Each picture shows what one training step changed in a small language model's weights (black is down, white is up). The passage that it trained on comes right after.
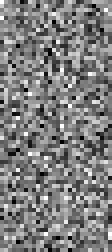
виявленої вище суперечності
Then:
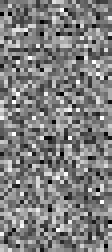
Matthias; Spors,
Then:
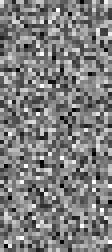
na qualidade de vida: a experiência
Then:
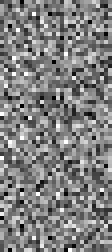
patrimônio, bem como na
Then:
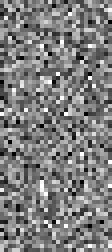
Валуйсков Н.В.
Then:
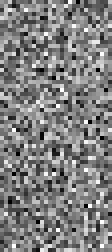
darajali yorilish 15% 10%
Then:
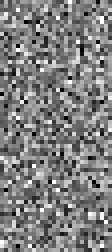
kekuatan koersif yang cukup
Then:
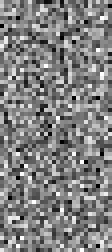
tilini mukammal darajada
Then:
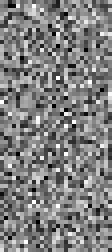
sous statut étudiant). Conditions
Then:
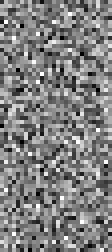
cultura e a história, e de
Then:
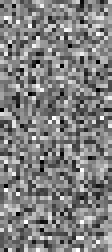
a Cidade Universitária e para o
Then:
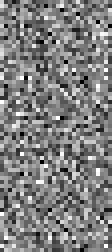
falsafa doktori,
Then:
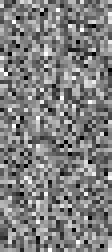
Формирование растительного
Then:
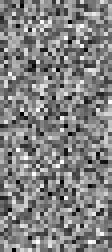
en aviser l'Etat
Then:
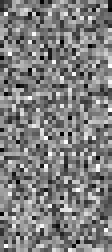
O'zbekiston Respublikasi
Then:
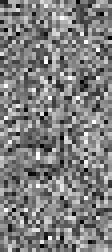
yurgan ey nuqsoni
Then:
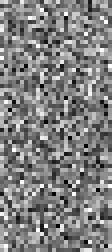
das tabelas do boletim
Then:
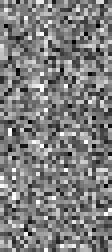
van de gebruikelijke
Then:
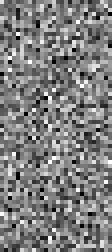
sendo o sexo masculino com
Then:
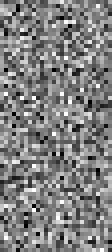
kasbiy muvaffaqiyati va
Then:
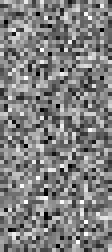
На каждом этапе важно
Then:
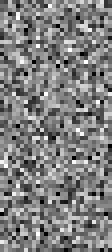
war eine Überraschung.
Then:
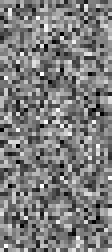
el norte geográfico y
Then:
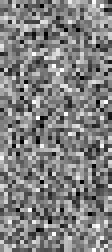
Terdapat di Bursa Efek
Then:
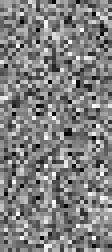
роботою працівників. У
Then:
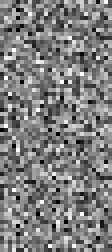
formalmente la hipótesis que los
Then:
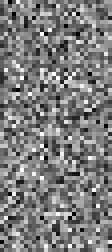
у цих місцях буде
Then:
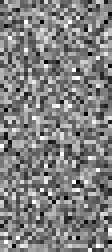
udvundet uden for det
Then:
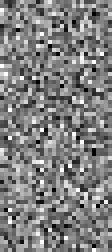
и грађанима.
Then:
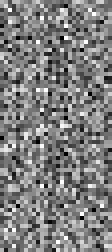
لذلك نجد أن
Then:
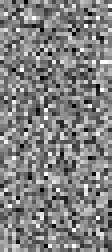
(Figura 10) os resultados
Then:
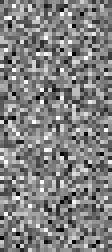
експлуатації без
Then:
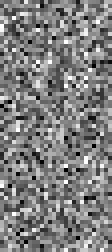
(fransuz tili materialida)
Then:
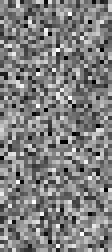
disminuyendo la salinidad y los
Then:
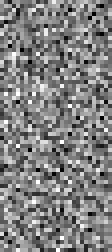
si fueran dos mantos negros e
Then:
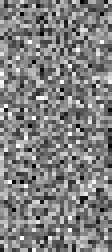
oclusopatias se dá pelo
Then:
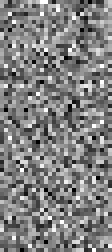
— Справочник Учебных
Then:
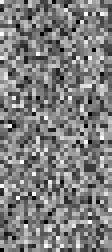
olarak tanımlanan kısa
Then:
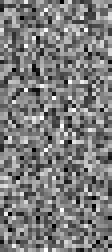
общей практики, семейной
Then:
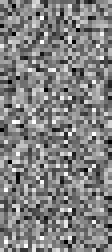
طلب العير،
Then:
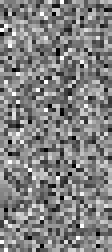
de opeenvolgende „Groene
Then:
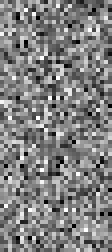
olmak üzere üçe
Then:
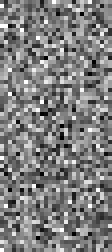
nos julgamentos do Tribunal do
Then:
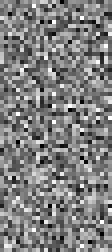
terhadap target sebagai
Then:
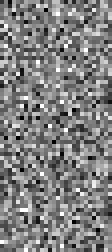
nafari ayollar bo'lib, bu
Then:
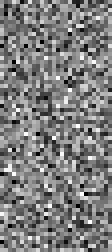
Такой подход помогает
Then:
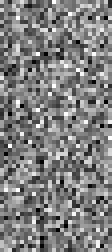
muvozanatni buzish
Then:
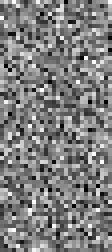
Report 2013 Special Edition.*
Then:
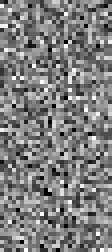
promulgados até 1989 – a
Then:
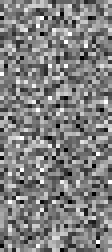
siguientes motivaciones para ser parte del
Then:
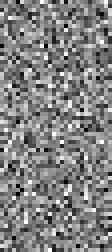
від органів державної влади,
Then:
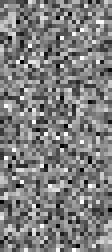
da recolha Novembro 2022
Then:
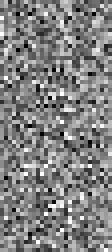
shakli davlatning tashkil
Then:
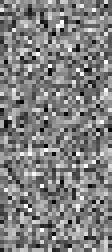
estavam contaminadas por BKV,
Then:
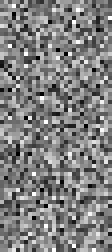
Bunday manzilgohlarning
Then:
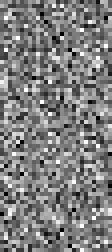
la resistencia a la insulina, que,
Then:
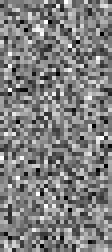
memenuhi kriteria
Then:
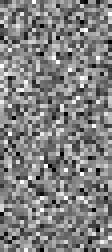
Encarregado dos EUA
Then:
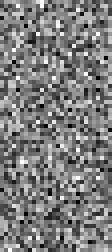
A Disney se destaca nesse
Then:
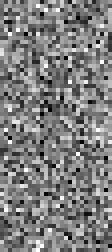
Colubrina, which has
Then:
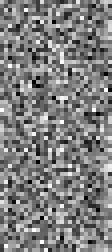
matallarni qiyosiy-tipologik
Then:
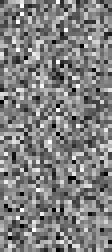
pintura impermeabilizante para parede
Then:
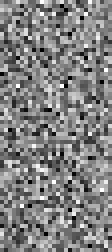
idea al definir la comunicación
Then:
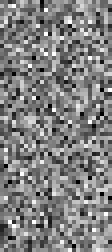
G'azzoliy. Qiyomat va
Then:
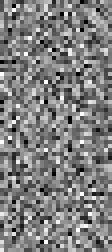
қилган меҳнатлари,
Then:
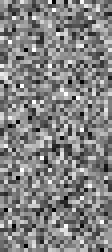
маданиятни сақловчи ва
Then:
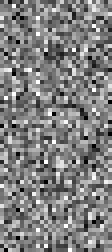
bulunan gizliliğin
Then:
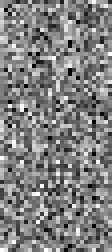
chaque étape et, au final,
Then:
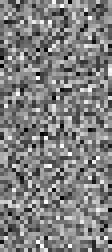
of the English aristocratic
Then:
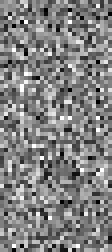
secondaire est un résultat non
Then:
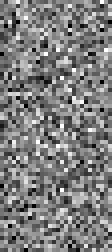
асос солган фразеологик
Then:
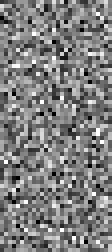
традиционное ремесленное
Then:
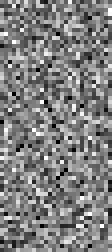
Аналіз свідчить, що
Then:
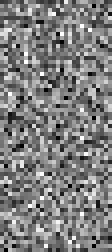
la gamificación, lo que implica
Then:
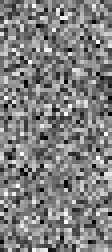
and respectful attitude of our
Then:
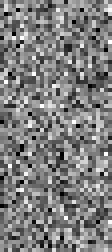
– Tarragona: Intercultural
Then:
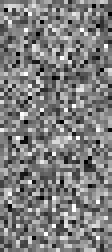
Modern Poetry”
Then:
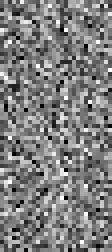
пробации, рецидивная
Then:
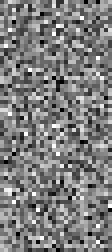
di un frammento di figurina
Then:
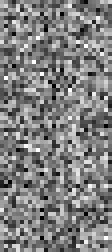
um crescimento contínuo no
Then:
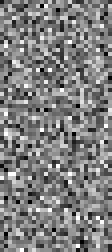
conhecimento nas regiões onde
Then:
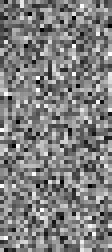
o'zgartirib, uni
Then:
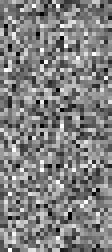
har bir faoliyat turlari
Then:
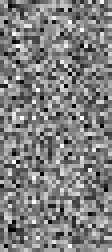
desnutrición crónica afecta en
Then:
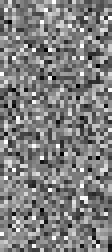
condiciones hay que decir que el
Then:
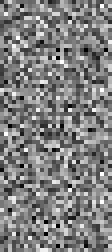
more and more followers and
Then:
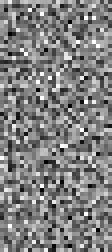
criações e recriações pautadas na
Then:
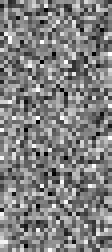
5 yilda bir marotaba o‘z
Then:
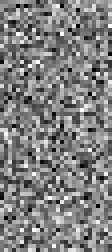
e controle contínuo desses
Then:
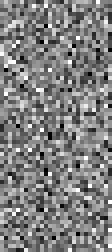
Walton [21]. Они
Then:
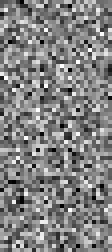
altă natură pentru a
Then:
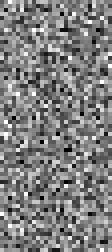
sabe ou pouco sabe a
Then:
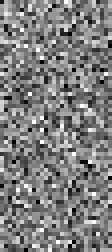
урни ва аҳдмияти.
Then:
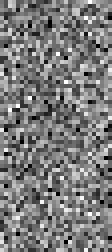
ILMIY JURNALI
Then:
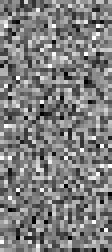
ajdodlarining milliy
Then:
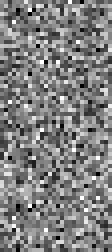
educativa “Parvulitos
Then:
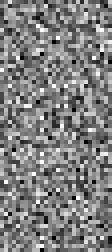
служить своеобразным
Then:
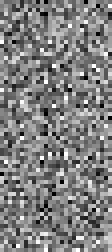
awızbirshilik penen
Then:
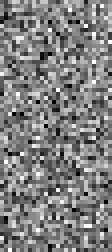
mise au point. Le groupe
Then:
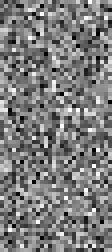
- Muloqot va hamkorlikni
